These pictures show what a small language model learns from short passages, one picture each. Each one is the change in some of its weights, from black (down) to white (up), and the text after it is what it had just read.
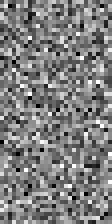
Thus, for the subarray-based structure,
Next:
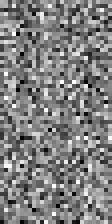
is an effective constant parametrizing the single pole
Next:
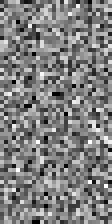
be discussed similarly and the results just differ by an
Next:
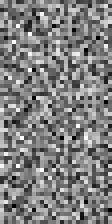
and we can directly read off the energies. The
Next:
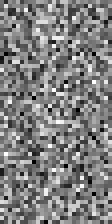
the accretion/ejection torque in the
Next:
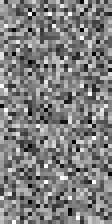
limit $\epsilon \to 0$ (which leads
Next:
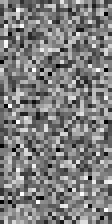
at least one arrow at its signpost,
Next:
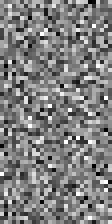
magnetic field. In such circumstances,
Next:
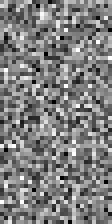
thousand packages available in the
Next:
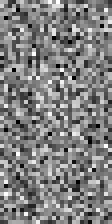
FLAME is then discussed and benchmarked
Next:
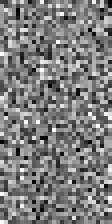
forces are not uniquely defined, but the
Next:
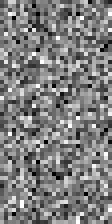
non-diagonalizable matrix, which
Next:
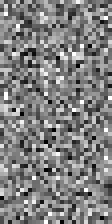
the ski slopes without serious
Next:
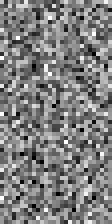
targeted for higher compression quality factor and stronger
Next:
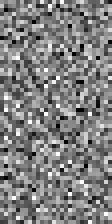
well. The flavour tagging
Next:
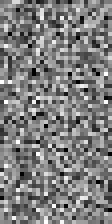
Their contribution is canceled by bulk terms
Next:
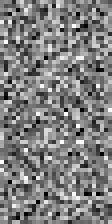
covered different areas of the PXD,
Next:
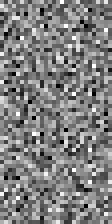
branching fraction $BR(B\rightarrow
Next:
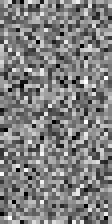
irradiation for a selected time period,
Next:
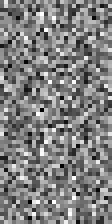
was directed to a particular channel of the
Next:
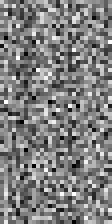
the WIMPs can be thermalized inside the
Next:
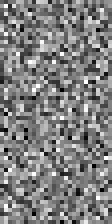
the final resistance-strain response of the
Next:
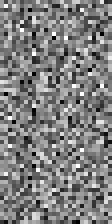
from $K^+$ decay (up) and
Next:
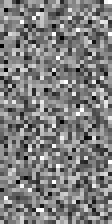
systems described by conformal field theories (CFTs).
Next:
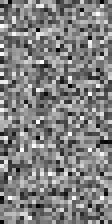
\times \overline{\bm{B}})
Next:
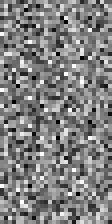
under control. In particular, in view of the
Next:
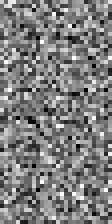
always unlock the bit if one sends
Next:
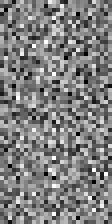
addresses accessed by all GPU
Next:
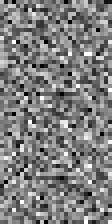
driving decisions (response variable) as a
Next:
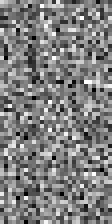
variational principle for the action which is obtained as
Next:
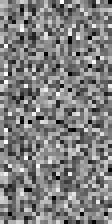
CO(7--6) luminosities of
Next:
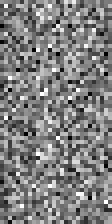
Au+Au collisions with the goal to reduce
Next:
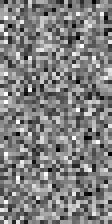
the simulated GCs form in the fragmented
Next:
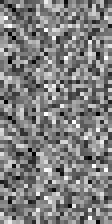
bilayer PtCl$_3$ would
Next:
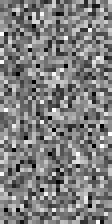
estimate of $\Theta_0$ is used.}
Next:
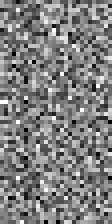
and further extended mass growth (e.g.
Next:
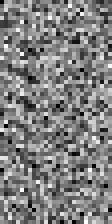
\ref{sdsdsd}, the scale
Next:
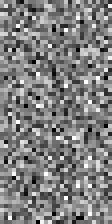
by spin-relaxation from the weak magnetic
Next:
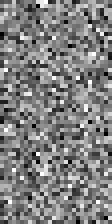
such gauge bosons we can identify a minimal contribution to
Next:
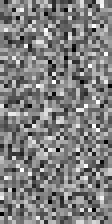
Bragg pulse and 20~ms of time
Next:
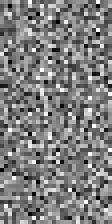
most prominent features of integrable
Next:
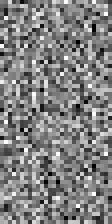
Monday -- Thursday &
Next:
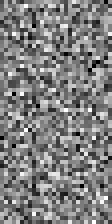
$pk$, and a "suitable"
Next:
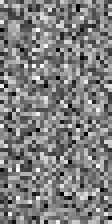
of the average 60 keV pulses acquired with
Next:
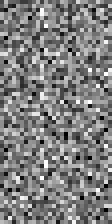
By means of first-principles calculations with
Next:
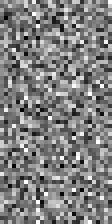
increase performance. This was made possible by the
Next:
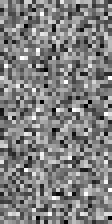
for reliability studies of the vaccine effectiveness,
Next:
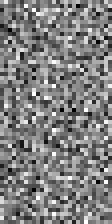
year, depends on the availability of
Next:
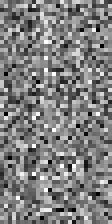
of these proposals simultaneously meet the requirements of
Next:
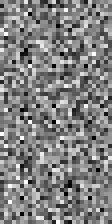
the rate-distortion-perception plane using
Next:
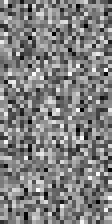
At the different positions indicated by colored
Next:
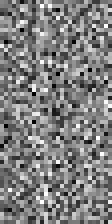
section, we present the results of our hybrid
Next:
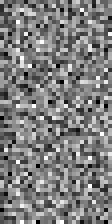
**Figure 1f**. The large-scale
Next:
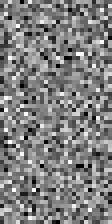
a shrinkage bootstrap parameter for
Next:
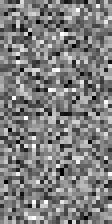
solution. Contours enclose domains excluded
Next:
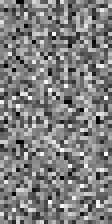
frequency regime. The values of parameters used in the
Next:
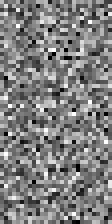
the nucleon only enter via higher order corrections to
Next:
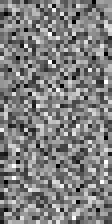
A., Schweigert V.~A.
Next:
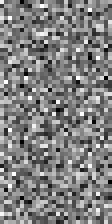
{} \caption{\textbf{The momentum versus
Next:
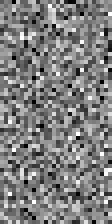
MIGHTEE-H{\sc i}
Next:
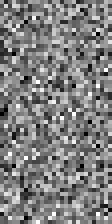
$m_i$. Generating all unit cells
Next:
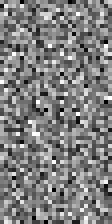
that this relative energy augmentation is independent of
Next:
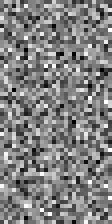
physics lists predict a higher density in the core
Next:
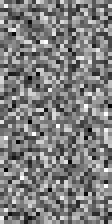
of the next interval. We can similarly generate the
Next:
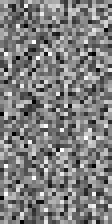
growth and integrity of plant tissues
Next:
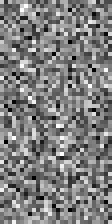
together account for roughly 4.5\% of the
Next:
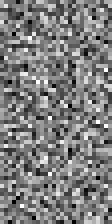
of the energy band in the presence of disorder.
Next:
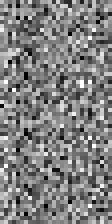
\right)\over 1 + \rho
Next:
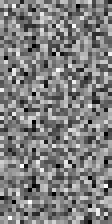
the obtained results and the proposed emission mechanism, the
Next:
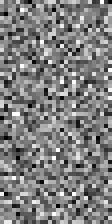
result of this section is the following.
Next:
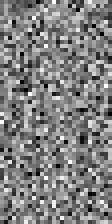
single crystal silicon subjected to a voltage
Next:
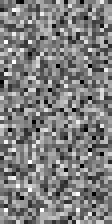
in \texttt{Athena} with further
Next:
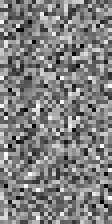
of interstellar dust at the reference frequency
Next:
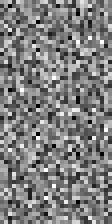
to LDA+$U$ or
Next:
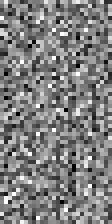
Examining the top panel of Fig.\
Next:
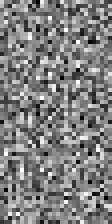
low latency and memory footprint.
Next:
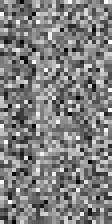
Event Horizon Telescope Results.
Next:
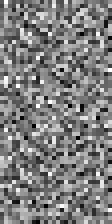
interface. The ion was modeled as an
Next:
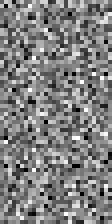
the SuperCOSMOS Science Archive,
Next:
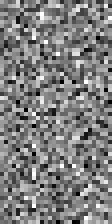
eliminates the effects of transverse magnetic field gradients
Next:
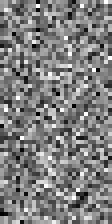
transfer should be prioritized, delayed,
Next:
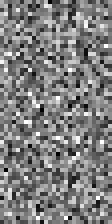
more detailed numerical study of the jet break in the
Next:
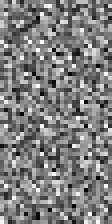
in terms of the quasiparticle energies and transformation
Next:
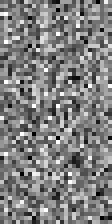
kept in mind, in particular hardware efficiency
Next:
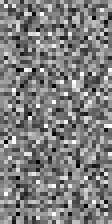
the magnetic flux density is negligible on the boundary
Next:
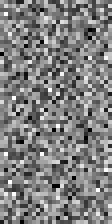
in a straightforward way. Studying different types
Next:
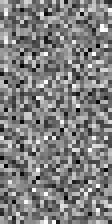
and Computer Engineering, University of Maryland,
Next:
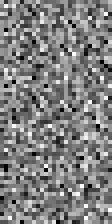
all the variational parameters in the wavefunction,
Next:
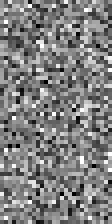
is still the same four parabolically
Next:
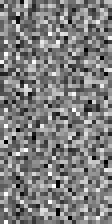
additional requirement is deployed in the selection of
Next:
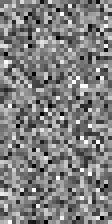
As a first-order model, we set a
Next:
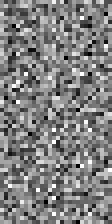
Foreign Nationals of the Ministry
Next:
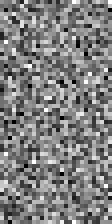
quantified by integrating the spectral weight of the band
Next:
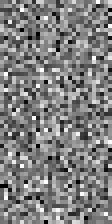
close to the saddle points (i.e.,
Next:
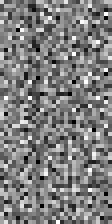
one and thereby embedded in the five-dimensional flat
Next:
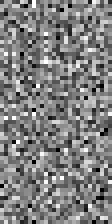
non-Hermitian parameter $\gamma$ preserves
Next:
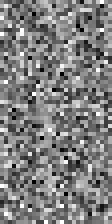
{ In the following we refer to \at\
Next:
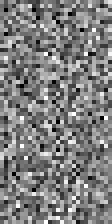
increases close to linearly, which makes sense since for
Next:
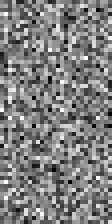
composition in a category, which is defined only
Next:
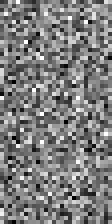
graphs need to have sufficient personal information to be of
